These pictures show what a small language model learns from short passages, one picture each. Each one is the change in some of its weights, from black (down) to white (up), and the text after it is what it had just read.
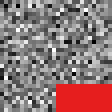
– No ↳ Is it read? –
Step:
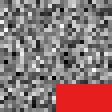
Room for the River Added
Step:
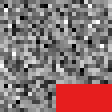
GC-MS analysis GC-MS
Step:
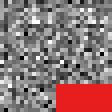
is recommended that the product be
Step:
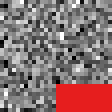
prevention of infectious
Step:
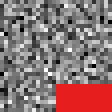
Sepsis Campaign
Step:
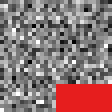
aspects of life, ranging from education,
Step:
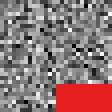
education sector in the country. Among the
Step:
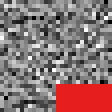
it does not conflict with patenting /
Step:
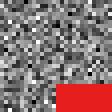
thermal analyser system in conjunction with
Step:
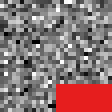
it is possible to minimize the risk of
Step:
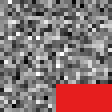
what matters is not absorption and
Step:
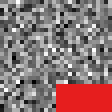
to update the distributions of
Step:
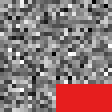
boundary layer, periodic boundary conditions
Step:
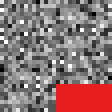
that the potential of the application of
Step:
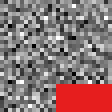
as defined by the society. So, any
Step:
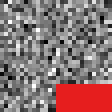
used for carrying goods. A
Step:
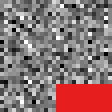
the simulated object or phenomenon
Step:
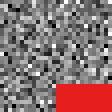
contributing to urban sustainability, food waste
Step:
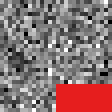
factors (BCFs) were higher
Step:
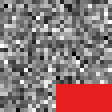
students and experiences from the pilots have
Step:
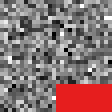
summary, soft tissue
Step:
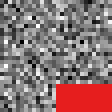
associated or not with pain, as well as
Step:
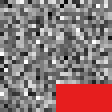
Marche, Ancona
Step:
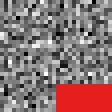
greedy methods. These algorithms construct
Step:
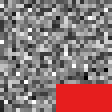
words – thus Data Type is actually
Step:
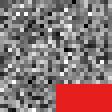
pollutants through parameterizations of
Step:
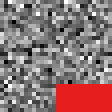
self-esteem, and competence
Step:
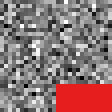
interior is made. Quoting
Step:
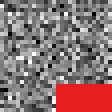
technological development to ensure the development of nuclear
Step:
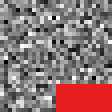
how they cope with environmental variability is
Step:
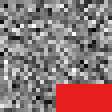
out according to the proportions defined in the
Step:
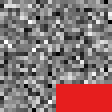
analytically employing conventional settlement
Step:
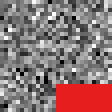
have suitable properties meeting requirements, it is
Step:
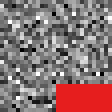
resource configuration in a public cloud.
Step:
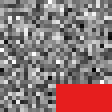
Distel A. et al.
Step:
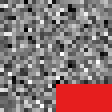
of India followed by Bangladesh
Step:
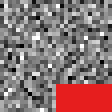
format which saves space in the
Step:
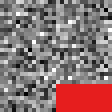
types of agroforestry are best
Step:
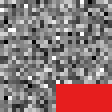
that it can be interfaced with using
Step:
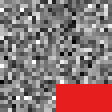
the issue of widowhood,
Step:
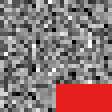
in both clockwise as well as
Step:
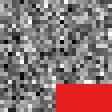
of MELD sessions, as
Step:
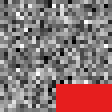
user's manuals, technical schemes
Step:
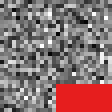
socioeconomic status, and the knowledge,
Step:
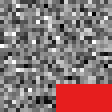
Gaussian can represent a
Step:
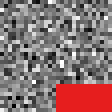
therapy, with no signs
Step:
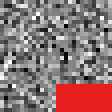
(2009). The meaning of life as
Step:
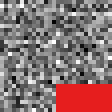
deities. They symbolically
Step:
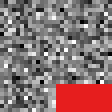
cooperation and independence.
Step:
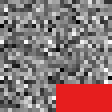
of interest. They also provide an opportunity
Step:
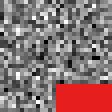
a clearly expressed feminization of
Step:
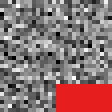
are engineering approaches that mimic natural processes
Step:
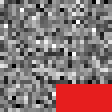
loyalty of customers and can
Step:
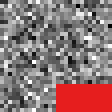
influence of gravity and stock
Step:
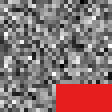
in signal processing applied to intelligent transport
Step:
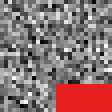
disease were recruited. Their
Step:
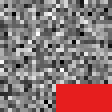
receiver is optimized to 0.85
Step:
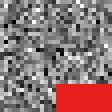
with increasing age, but this difference was not
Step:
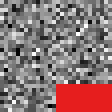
and that the conversion has been
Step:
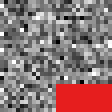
reliability and performance. To address this problem,
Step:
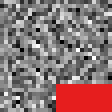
than six million (13.1
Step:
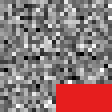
server where that metadata can be
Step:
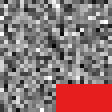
an analytical method is an essential step in
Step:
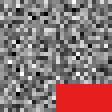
reinforced and supplemented to better support
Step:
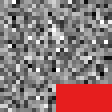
from RAS 1 and RAS 2:
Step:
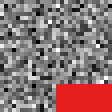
is found between 8.18 δ to
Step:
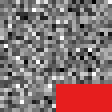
for biofield treatment under controlled
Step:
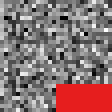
pyrogallol. Hydrogen
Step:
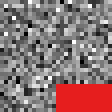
the instance does not entail the
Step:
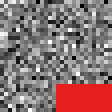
daemon, queries the
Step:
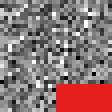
a week; after every tenth
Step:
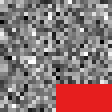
4. Methodology and research questions In our
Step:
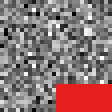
fed into the clock input of the
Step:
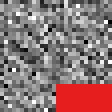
resources becomes a critical factor. A
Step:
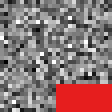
found that despite existing studies considering the
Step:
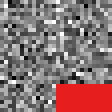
possess unsaturated tourist
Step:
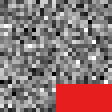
of polycrystals on the basis
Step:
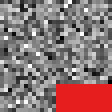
not change for a long time. The
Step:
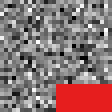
Central Europe, phenology,
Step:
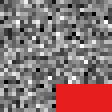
lookup As a baseline to
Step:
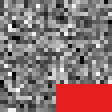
based on the assumption of proportionality
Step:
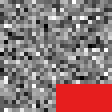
to participate. 2.3.
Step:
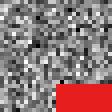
important in many cases and account for many
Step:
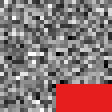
admixture with an authentic
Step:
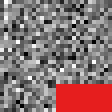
reaches than upper reaches. This
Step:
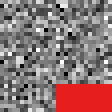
and this association diminishes
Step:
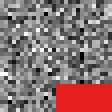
compression against covalent bond of
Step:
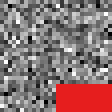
model is similar to the continuous-time
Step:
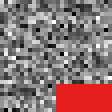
models develop, we see increasing accuracy in the
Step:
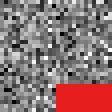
• Vesteralen
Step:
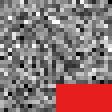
Configuration summary for moored
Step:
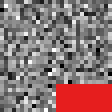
2004. “Relationships
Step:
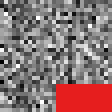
since one month, in the physical examination
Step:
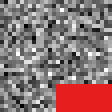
reduction in symptoms. It is important
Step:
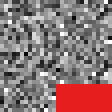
operating costs. Moreover, it stresses
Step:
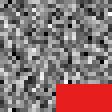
“word - spirit -
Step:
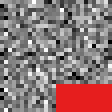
objective of the policy. Martin et
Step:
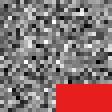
elements and the speeches of
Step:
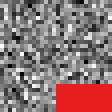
to water quality and quantity, efficient
